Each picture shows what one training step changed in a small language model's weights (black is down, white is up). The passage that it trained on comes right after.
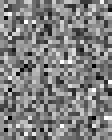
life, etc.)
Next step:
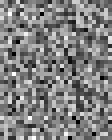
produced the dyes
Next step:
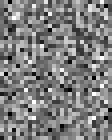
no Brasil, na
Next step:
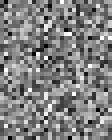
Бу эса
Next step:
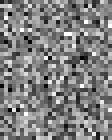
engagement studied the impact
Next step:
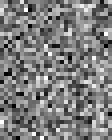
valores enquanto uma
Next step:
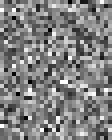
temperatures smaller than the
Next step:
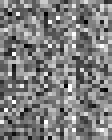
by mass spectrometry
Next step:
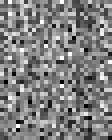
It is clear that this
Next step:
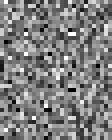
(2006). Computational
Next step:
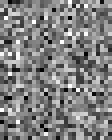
from dominant sexual
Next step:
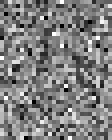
is calculated in Ref.
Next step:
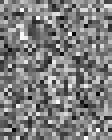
position of the pins and
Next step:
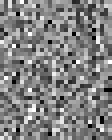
Moreover, the global
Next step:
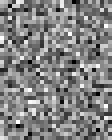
r'$ in the corresponding
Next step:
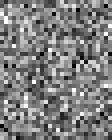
University of Basel following
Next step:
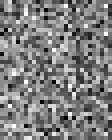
Understanding how the
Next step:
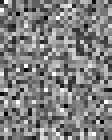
culture as reflected
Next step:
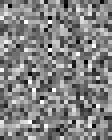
R, LaTeX
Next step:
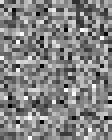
interaction with the database
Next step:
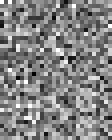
to use the internet;
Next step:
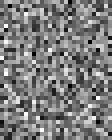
measurements for coastal
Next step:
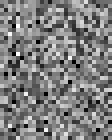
were produced through the interaction
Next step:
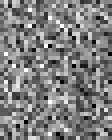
to "Halal"
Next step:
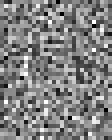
texnik vositalar
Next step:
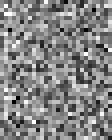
the individual. In a similar
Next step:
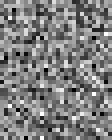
by a positive scalar
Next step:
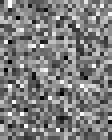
narrow region of frequency and
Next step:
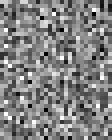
be colorless and
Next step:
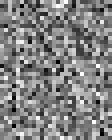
we focus on the energy region
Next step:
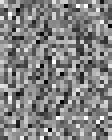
properties) can be explained
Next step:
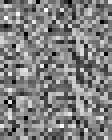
ser divididas em
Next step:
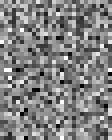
chemical elements in very small
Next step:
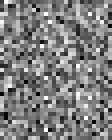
Published 29
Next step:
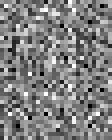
affect mostly people of
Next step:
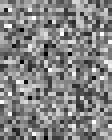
what happens in the
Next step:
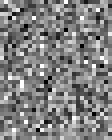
volume $\tau_2$
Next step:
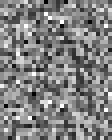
after the extraction of
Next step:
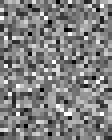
to estimate \( {\cal
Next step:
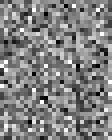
G. Davies and
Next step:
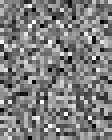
dentro do cluster
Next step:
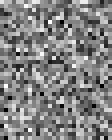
some limitations. All over
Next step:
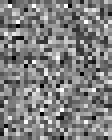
são organizados em
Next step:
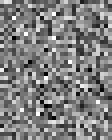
organization's rules and
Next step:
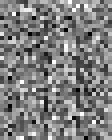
und interessanten
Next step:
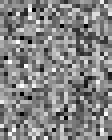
this subsection let us
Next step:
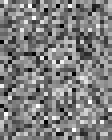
number of pairs of the
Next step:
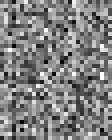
the simulated impulse
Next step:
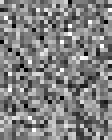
the seven most considerable
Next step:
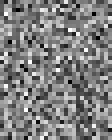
vehicle platforms
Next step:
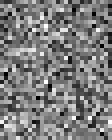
thermal emitter.
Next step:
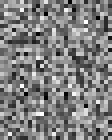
the stress rate. We then
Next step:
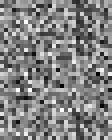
approach is the one selected
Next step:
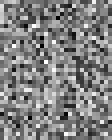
came with the work of
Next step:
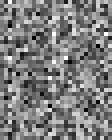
associated with the line vortex
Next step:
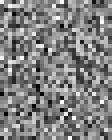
was predicted by three main
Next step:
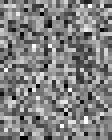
current below the free surface
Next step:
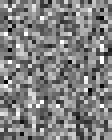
se comparan con personas
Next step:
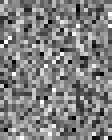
*El Mito del
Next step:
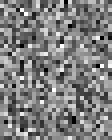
red error bars correspond to
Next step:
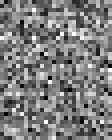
ці втечі
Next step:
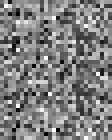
of the research process.
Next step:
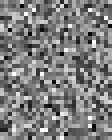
Antonio Vega
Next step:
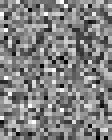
are built with
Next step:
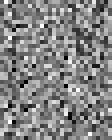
delicate conceptual difference
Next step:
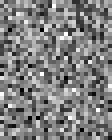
definitive answer at
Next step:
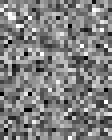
through an interpreter.
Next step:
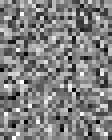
fitness in information processing
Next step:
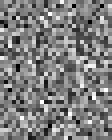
is much larger than their
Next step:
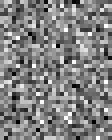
power $j$ of the
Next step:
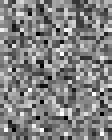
we have reduced the solution time
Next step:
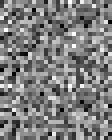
overlaps with the
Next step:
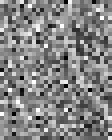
its spatial simulation capabilities will
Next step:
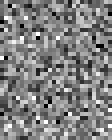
Atomic Energy
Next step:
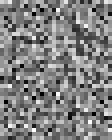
the diffusion
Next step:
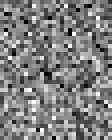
In the above table,
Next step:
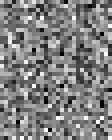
resonances can be seen
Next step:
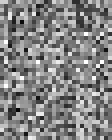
can impact how the model performance
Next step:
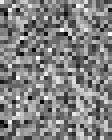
to what has been obtained in
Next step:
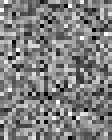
a splitting of the
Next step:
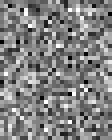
8. Teles
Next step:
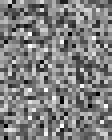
in the numerical reconstruction from
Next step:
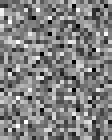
this ENTITY
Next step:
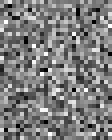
Magnetic field vectors
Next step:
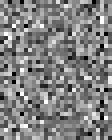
very grateful to
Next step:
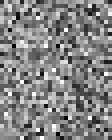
psychological as well as
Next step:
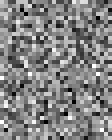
the external gate
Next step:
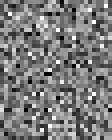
Lie algebra
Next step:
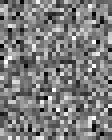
Literatura -
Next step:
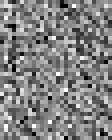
distance and/or the
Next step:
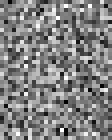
modern security challenges
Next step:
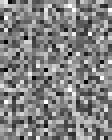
maturing ship systems from
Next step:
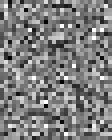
teria aumento para
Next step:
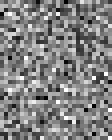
an open question. Based
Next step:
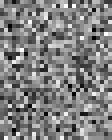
a growing number of
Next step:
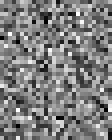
generates samples directly from the
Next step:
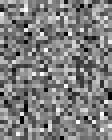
squared resid
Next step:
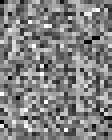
xos bo'lgan
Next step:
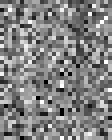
service is now available as an
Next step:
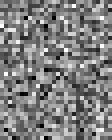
raison du choix
